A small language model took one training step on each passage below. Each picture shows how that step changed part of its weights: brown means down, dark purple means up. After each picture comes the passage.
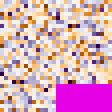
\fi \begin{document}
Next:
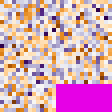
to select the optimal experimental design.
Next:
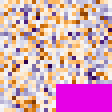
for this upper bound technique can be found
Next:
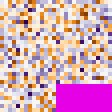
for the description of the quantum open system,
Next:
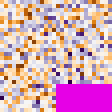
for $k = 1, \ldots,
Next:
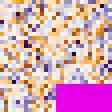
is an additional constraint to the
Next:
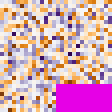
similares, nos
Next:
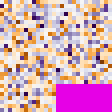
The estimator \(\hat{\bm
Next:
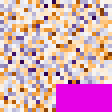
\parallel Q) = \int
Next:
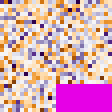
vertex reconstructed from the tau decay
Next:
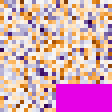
used simply as test particles to probe
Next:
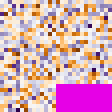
normal approximation for $X$, and hence
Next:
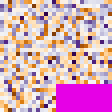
XPS depth profiling of organic
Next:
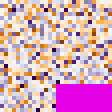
general be chaotic and the dual
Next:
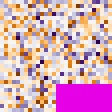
transmission operators to release such
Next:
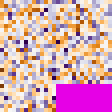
there is a similar spatial inhomogeneity
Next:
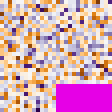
the Big data. This starts with
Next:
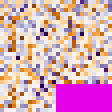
get: \begin{align}
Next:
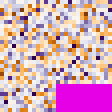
of the disorder parameter $\tau$ is
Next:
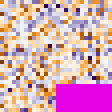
is possible to show that there is at least
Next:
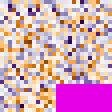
for the GSHDB boundary with
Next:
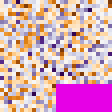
to 2D electron - 3D hole
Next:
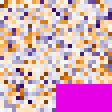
the low-frequency tail of
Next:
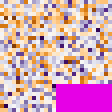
the installations will be necessary for further
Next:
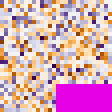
Chin. Phys. Lett.
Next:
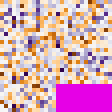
\ and\ \bibinfo {author}
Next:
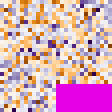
step comprises of $12\times
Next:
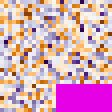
for the ground state eigenvector is
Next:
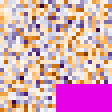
S. Yin, H. Li,
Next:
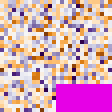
ran about $60$ times faster than
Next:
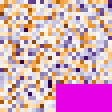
Carlo simulation and a DFT
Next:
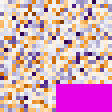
begin by summarizing the results of
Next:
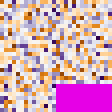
of reconstruction quality and speed.
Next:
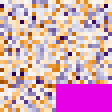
dimensions but not in two -- before the
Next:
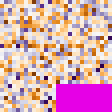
with those in halo field stars, and
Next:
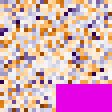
core level with varying chemical composition
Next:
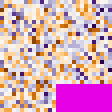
where $M$ and $Q$ are
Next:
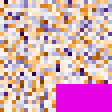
the $k_0$-contour
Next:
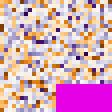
data-packet generating rate together
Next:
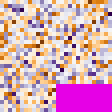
detailed study of how these parameters influence the
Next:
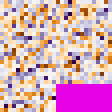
a low or high density filling
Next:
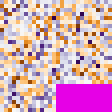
model for forest fires. We
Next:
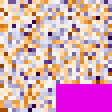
bands are not able to follow the
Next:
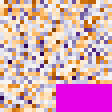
agentic AI systems?}
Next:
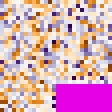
of Dutch research and development is
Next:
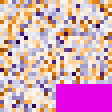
that the state $S$ is
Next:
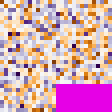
on the relative optical phase of the fundamental and
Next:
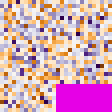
identifications. Fortunately,
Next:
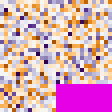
VLA observations, consistent with the distribution of
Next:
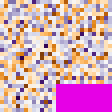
environment, allowing for the formation of spatial
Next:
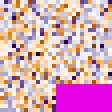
Abelian Higgs model coupled to
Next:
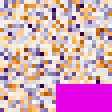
94 are in the uniformly
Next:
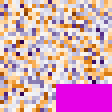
population census information as Approach
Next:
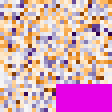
theta}) and using the equatorial
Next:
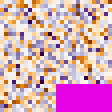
argument representation: whether or not a view
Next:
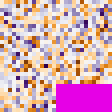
error intrinsic in the TDH
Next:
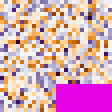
\cite{link}. We use it
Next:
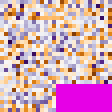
quo, are unlikely to
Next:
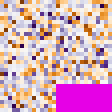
shown in the right panel of Figure
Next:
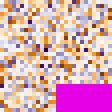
random matrix. How significant are the
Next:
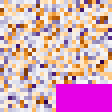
in M~17. Are the
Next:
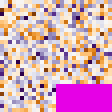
We define a set $\g_\e$
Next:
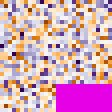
various definitions for the fermionic
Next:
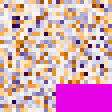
sample (i.e., strong line
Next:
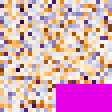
thermal conductivity for zero electric current through
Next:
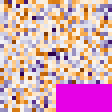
its universality and consistency. By
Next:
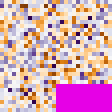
reaction network used in our simulations is
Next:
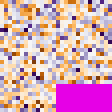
it is possible to derive the transport coefficients
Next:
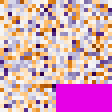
performing direct numerical simulations to validate our
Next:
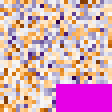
model checking problems of LTL are
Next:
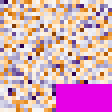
generic two-band Hamiltonian with
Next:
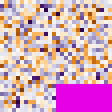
scaling degeneracy and physical boundary conditions.
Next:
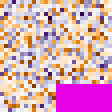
one can see now that all gridfaces of
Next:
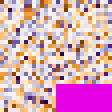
in nonlinear physics is through MI. The
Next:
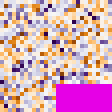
This is primarily due to an
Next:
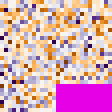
\end{eqnarray} After the
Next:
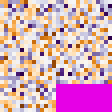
self-energy diagram in terms of both
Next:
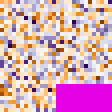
has been deemed as a promising
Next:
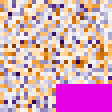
energy value of the order of 70
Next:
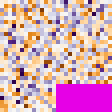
black strings preserving two
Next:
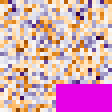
other existing algorithms. The results
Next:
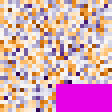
by applying hydrostatic pressure and observe
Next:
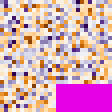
a combination of 2 gauge bosons,
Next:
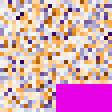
string equations and the scaling limit of
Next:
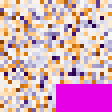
Institute of Sun Yat-sen
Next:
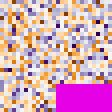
the origin a difference in absorption appears between
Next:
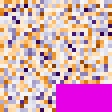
over all experiments in a single plot.
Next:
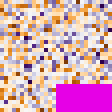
be repulsive instead of attractive
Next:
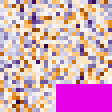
$1\sigma$ scatter over this
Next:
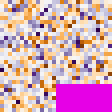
close to $eV_c$
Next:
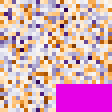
and they are representative of an
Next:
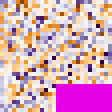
the accreting matter delivers
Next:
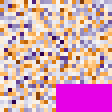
above equation also includes averaging over the
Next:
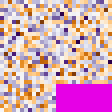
Nd at the Zn site of
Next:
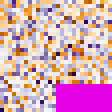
the solution, obtaining optimal results in cases
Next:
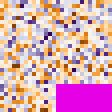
characteristic for added data protections?
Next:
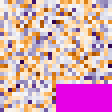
have been parallel transported to the origin by
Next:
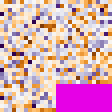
\right) \cos\left(
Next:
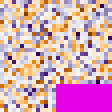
is structured in a modular way and
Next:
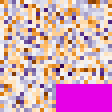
how a lower bound $T_d$
